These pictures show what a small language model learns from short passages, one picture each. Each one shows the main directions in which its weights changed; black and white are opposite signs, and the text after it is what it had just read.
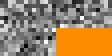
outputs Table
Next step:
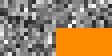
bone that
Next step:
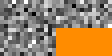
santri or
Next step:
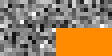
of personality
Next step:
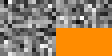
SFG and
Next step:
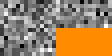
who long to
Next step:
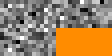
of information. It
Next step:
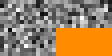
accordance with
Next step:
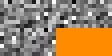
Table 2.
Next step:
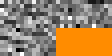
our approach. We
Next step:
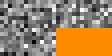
analyzed after
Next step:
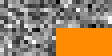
were created and
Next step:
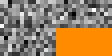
programs to
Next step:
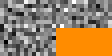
using SPSS
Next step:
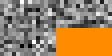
the motor
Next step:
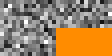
important to create
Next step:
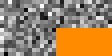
distance from each
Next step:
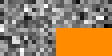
transducer design
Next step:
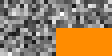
an individual more
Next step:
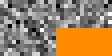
is considered a
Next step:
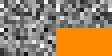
other small nations
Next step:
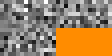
outflow to
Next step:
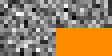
main) trend
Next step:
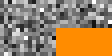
In recent
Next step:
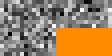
shorter than
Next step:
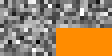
a computer,
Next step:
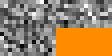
not the prayer
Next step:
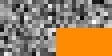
hours for
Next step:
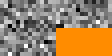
is built
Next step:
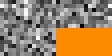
lemma and
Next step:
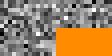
investigations and
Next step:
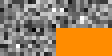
decreased to
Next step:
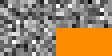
is more frequently
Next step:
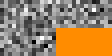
making it
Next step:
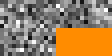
activities of would improve
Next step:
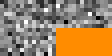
also market demand
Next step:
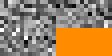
three samples of
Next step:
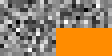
is in some way
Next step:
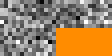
feed does not
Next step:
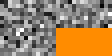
2 specimens under
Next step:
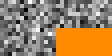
plays a
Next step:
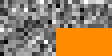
much more
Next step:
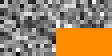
these forces,
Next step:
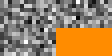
university year,
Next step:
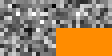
types is I
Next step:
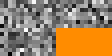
approach builds
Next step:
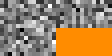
it contributes
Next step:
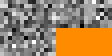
as compared to
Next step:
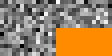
communication technology skills
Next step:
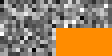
means the
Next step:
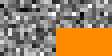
contempt of
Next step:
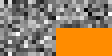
Because of
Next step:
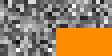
DTM is
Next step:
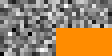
reduction in
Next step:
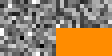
content and
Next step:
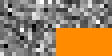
had monthly
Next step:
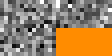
to students so non
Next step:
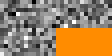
areal weight
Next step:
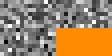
have $u
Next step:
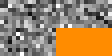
methods become more
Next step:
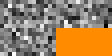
in this process
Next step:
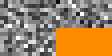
were collected using
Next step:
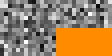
as represented in
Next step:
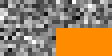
present the resources that
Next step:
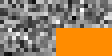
this article
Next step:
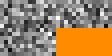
in the process of
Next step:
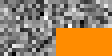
ind., host
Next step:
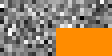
needs, such as
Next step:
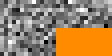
implication of
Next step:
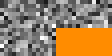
and market them.
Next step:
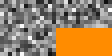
future teachers should
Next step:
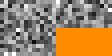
act against their
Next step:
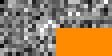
in Finland
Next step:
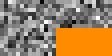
to believe
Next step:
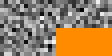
society in
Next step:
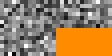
menace of
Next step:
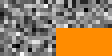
simulation 1
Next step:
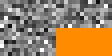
for the existence
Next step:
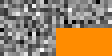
measured using
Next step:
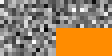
designed complex
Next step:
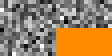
person. We
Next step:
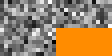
gain a
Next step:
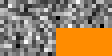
species, including those
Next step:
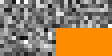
standard convention
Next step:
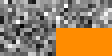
The report examines
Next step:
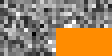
involved and how
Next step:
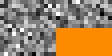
they are no different
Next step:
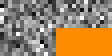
needs to work out
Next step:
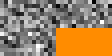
population for the study
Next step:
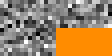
is constructed
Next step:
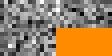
Menon and
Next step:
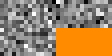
sonication was
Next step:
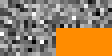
, so adding
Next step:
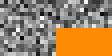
society that needs
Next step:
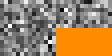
PPs in
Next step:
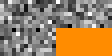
category on
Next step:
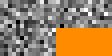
is crucial
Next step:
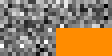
in the base
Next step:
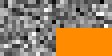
difference across groups
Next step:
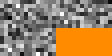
weak and often
